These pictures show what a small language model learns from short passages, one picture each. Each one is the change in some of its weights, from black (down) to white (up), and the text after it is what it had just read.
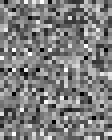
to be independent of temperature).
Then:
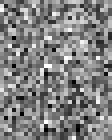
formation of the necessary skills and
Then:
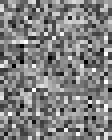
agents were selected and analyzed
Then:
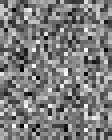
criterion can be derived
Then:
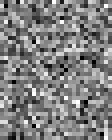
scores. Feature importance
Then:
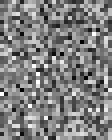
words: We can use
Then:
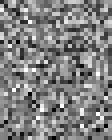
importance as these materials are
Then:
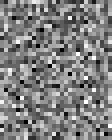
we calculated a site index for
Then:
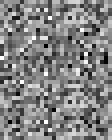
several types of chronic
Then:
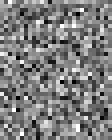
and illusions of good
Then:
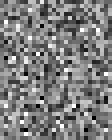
JUBE code integration
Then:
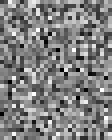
focuses on five of
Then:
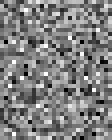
gradually and under control
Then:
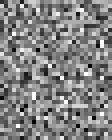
minimize these problems, it
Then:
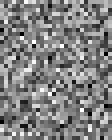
most cases, unconditional
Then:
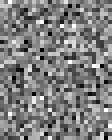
and rights of another who
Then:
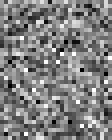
and *Allium
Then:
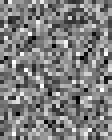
was washed with mixture
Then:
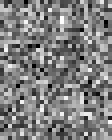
the tympanic
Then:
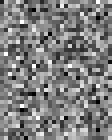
is key as it has a
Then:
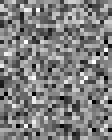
essence of the social function
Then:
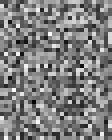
objects in the dataset and
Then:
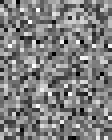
growth in early stages,
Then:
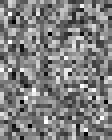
analysis aims at answering the
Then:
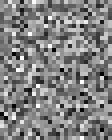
have potential side effects.
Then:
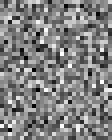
not unlike the PAM
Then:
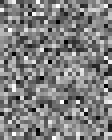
and restrictions on the
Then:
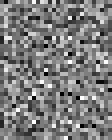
in micrometers
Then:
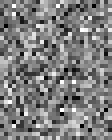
and tailored to
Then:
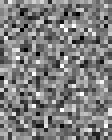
and circular spiral
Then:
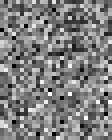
of extended techniques in his
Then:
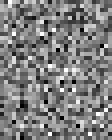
and interests, students can
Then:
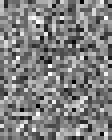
foster values-based
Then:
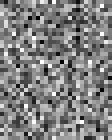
on observations, context
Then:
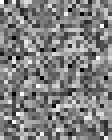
level (User or
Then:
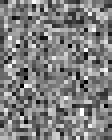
we observe that
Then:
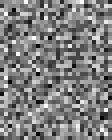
1) of stability constants
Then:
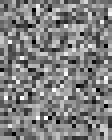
content ratio is 1.13
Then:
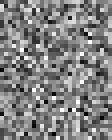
opposition to sustainable development
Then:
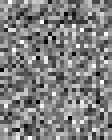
and a "Back to
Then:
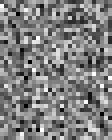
index, for example, a
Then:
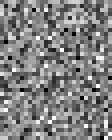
users, many educators use
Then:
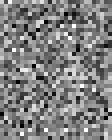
and percentage of broken
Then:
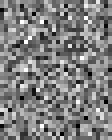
be monitored by teachers
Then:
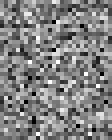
level, the substance of
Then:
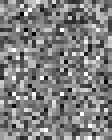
be paid in cash
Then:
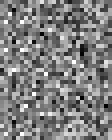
Environment Agency EU:
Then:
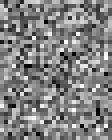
or as power production stations
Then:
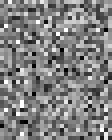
were positive for HBV
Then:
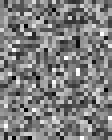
of population structure. In the
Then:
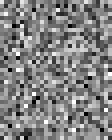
X X Generally:
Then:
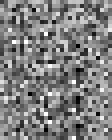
values of the entire list were
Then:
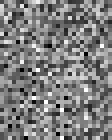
performer [5]. The
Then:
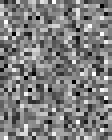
on. Thus, a parameter
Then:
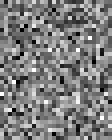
of establishing a link between
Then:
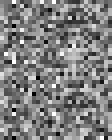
Family characteristics of
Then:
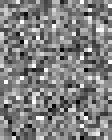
if its discernment is
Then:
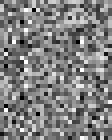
African and Middle
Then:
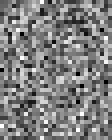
*via* the
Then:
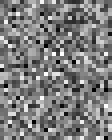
Economics Transformation and
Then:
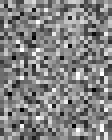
been a significant decrease in
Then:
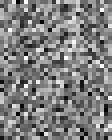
and explicitly
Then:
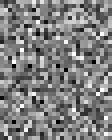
at 5 minutes. The
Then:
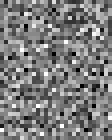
of large abdominal
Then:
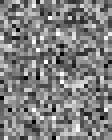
Dynamics of oil production
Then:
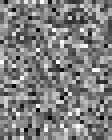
to accept the gift
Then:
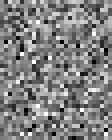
had made good recovery.
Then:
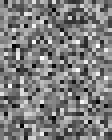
of some questions or to collect
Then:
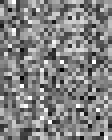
population movements, often
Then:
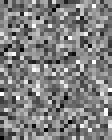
of meloxicam
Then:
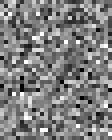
model, ensemble methods
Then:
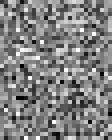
technologies and developments -
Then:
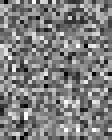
in social and behavioral skills
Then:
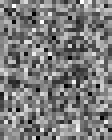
of the experimental diets
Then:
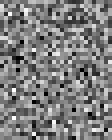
runs at a constant speed
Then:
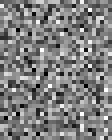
delay. That solution
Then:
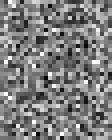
should include specific targets
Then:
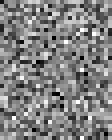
abuse at Ibnu
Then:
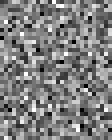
Involvement of the
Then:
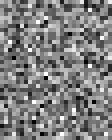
carried out during the period of
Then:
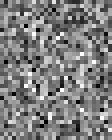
of SCM technology to support
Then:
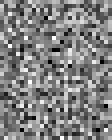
operational standards To understand how we
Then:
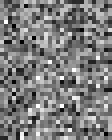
1000 mm and its distribution
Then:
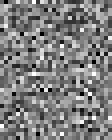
in one datum would
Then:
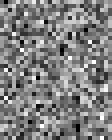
with the duration of physical
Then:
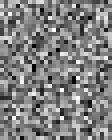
submissions from 13
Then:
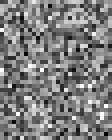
requires to have one of the
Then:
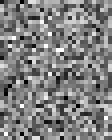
such as audio description. In
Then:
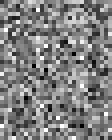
heart muscle
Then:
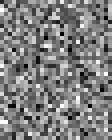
environment for statistical computing.
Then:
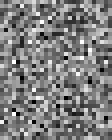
[4], provide practical
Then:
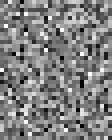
are commodities commonly
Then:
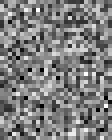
essentially focused on
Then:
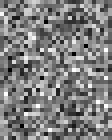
two or three hours.
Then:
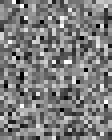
linguistic usages"
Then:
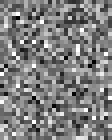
a sustained note on an
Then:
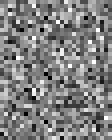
performance. Supervision
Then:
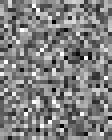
significant about Achebe's
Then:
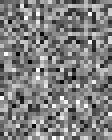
Fig. 2 shows its architecture
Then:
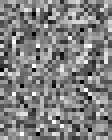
shoot damage caused by
